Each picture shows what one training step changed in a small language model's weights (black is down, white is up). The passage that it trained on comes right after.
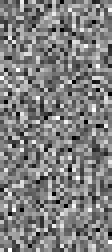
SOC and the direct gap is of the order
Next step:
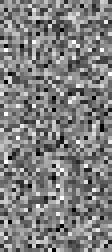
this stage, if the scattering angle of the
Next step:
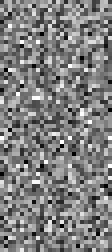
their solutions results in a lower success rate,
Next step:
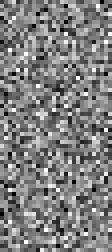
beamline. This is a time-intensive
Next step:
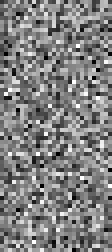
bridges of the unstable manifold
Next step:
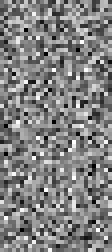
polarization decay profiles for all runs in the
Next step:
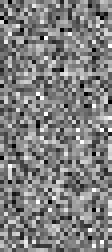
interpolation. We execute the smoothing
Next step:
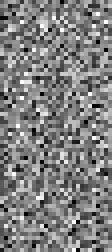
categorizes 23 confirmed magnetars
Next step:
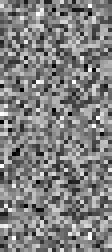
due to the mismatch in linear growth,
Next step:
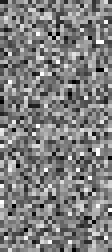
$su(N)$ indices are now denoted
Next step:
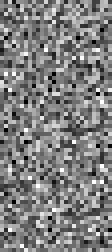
and FM unit cells containing one formula
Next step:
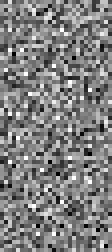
we can obtain the bound state and scattering state
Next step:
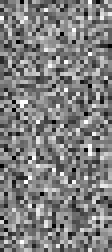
observed in action (and probably never thought
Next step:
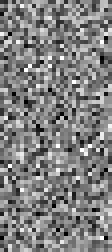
tendency for the system to spread is therefore
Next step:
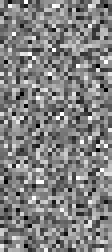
jet begins a lateral expansion, which
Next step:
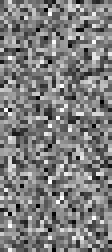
figure shows the difference of the measured static potential from
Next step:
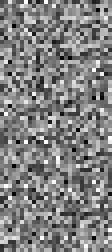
problem. \subsection{Performance
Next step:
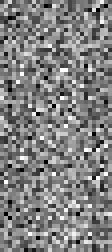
$d\to s$ and $\pi\to
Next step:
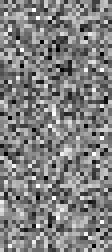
\theta',i\omega_n)$ is
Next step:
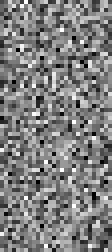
resolution for the Milky Way image, to
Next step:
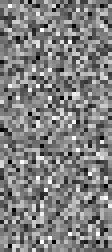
invariant observables of DQFTs.
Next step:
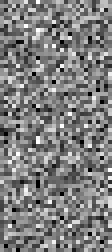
= r_{+}$ and hence $\tan
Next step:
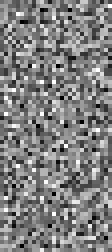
a rotation of the Dicke collective spin of
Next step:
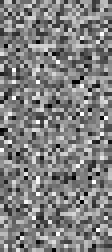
the same procedure as that in the preceding
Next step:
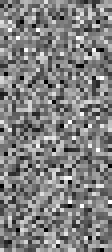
LD with the drive allele, and
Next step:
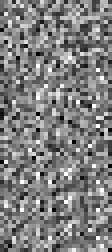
currents (\ref{flow}) of
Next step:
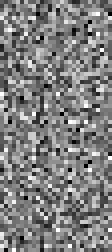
often referred to as the lower hedging
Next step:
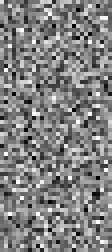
Stephani model, \PACS
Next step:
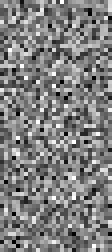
presence of an in-plane electric field
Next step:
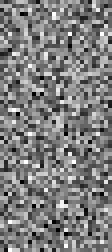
excitation of surface plasmons can lead to
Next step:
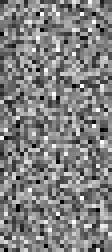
of entry, providing an early push
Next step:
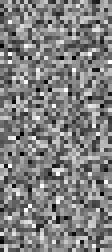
computation. The largest cells would then be
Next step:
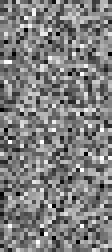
Data were taken after zero-field cooling
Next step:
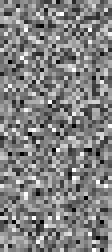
- 2f$): \begin{gather}
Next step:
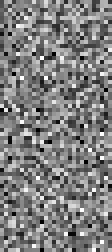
a change of variable from $(\alpha,\beta)$ to
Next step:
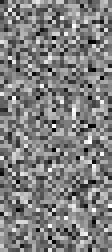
be observed in "most wells completed in a
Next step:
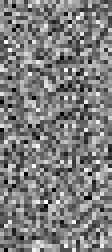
spinning. The nonlinear RG method they used was
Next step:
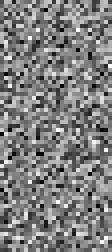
the boundary spectrum, the changes to the energy levels are
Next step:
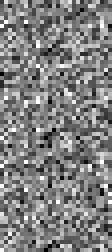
\ref{fig:8}b where the
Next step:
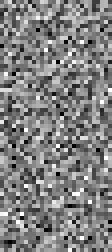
transforms as a Lorentz vector and
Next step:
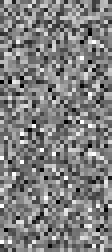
the suitability of a piece of
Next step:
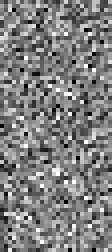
They can however be extended to real correlated networks,
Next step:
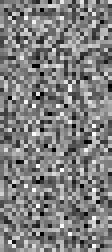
involved in optical thermalization Optical thermalization
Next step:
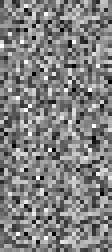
in the first two years at LHC based
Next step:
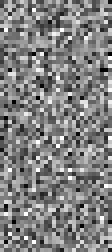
\bibitem[{\citenamefont{Perdew and
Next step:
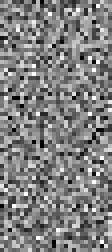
Stuttgart, Germany}
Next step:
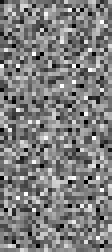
of ${\bf C}_{\cal G}$ calculated with the
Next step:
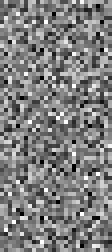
local contribution to the one loop effective action can now be
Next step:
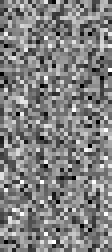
class of scalar-tensor theories for which the
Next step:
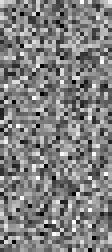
similar performance after frame sparsity 20 when the
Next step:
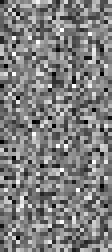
be solved for the equilibrium distribution $\rho(
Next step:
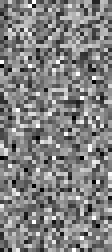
tests of fundamental physics. Among these
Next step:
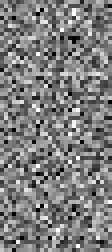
slot duration for our professional
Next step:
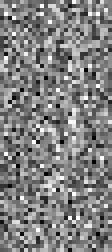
velocity of the Sun, and $V$ the
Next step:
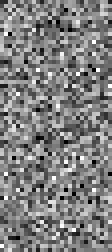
\section{Error Performance
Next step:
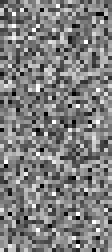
with $^{82}$ is that in the case of
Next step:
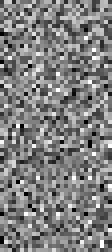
the predicted values from the linear regression model.
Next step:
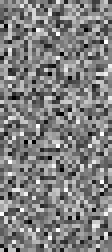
regime, the results provide important insights on the
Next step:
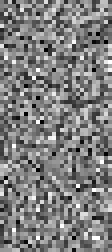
and Overhauser earlier on
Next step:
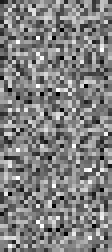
can be obtained by integrating the spin density within the
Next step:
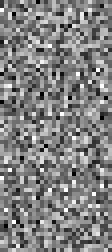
spacing $d$ (defined using only
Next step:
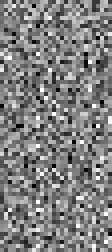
defining the specific setup we analyze. We
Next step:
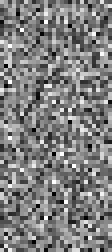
Figure \ref{fig:macromicro}
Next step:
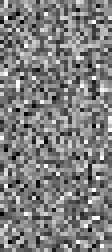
different formation scenarios. So, even though the
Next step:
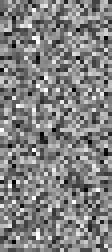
hierarchy (also accumulate the
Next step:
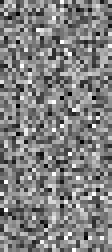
Set-up for live imaging.
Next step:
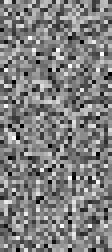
the eigenvalues of $\pi_s(\gamma)$
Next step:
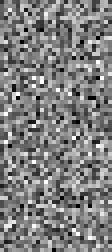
of two magnetic transitions; one at 9 K and the
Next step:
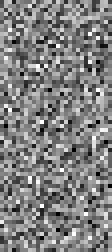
the standard transfer matrix technique, we obtain the transmission
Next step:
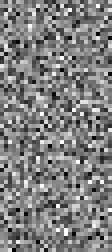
Next, we calculate the projected position operators
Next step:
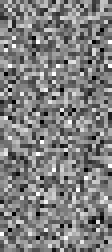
pre-trained on a large-scale
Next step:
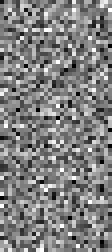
of the total translational energy distribution at two different
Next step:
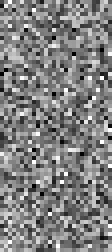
\mathbf{B}}{\partial t}=-\nabla
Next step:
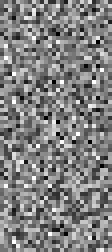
DESY provided the title, author and
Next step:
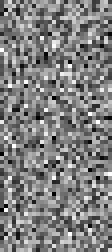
optimized switching speed, controlled
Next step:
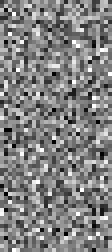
that the distance between the true model and ICA
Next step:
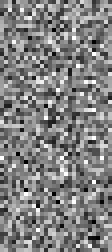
Management network | Manufacturing
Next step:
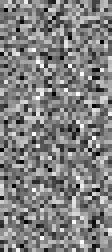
7: Visualization of the whole
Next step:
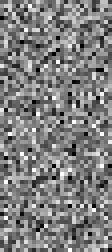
where $\mu_s$ is taken to be
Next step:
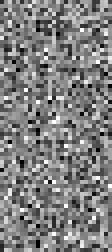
this bad metal and the strange metal
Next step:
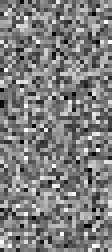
s$ transitions. Interestingly, various
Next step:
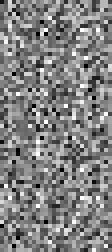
eliminating the necessity to estimate a
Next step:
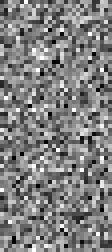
technique allows us to reach much higher stresses,
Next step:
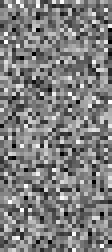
(c,d). Experimental extraction was
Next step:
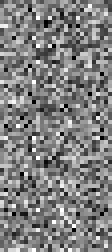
\BibitemOpen \bibfield {author} {\bibinfo
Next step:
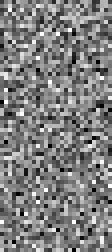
ML to interpolate provides generalization power.
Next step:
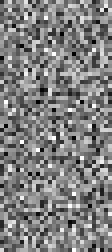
time from from high to low redshift when using a
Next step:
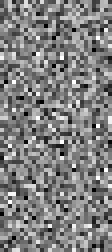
compared to those in previous reports. The
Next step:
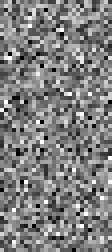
First, looking at the points of
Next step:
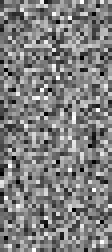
only two magnetically split peaks for all sample
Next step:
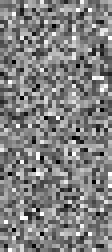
of states. Hence it is only suitable
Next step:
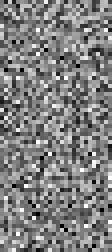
and dissipate. Once a thermal equilibrium is
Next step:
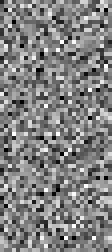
find for the partition function \begin{align}
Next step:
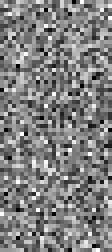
Fe causes a nearly rigid shift in
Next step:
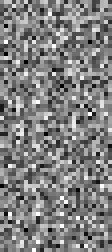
momentum. The energy momentum tensor of this field configuration has
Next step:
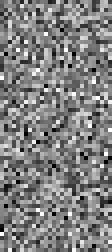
surface reduces the underwater operations and further
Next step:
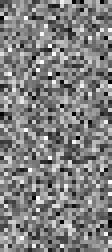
{L.~D.~C.}\ \bibnamefont
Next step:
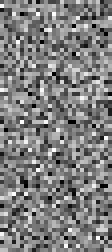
Imlay [5], Lin
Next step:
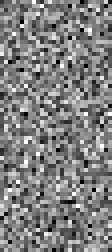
clumps $N_{max}$ to the expected
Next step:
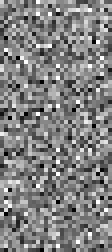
relation then yields \begin{equation}
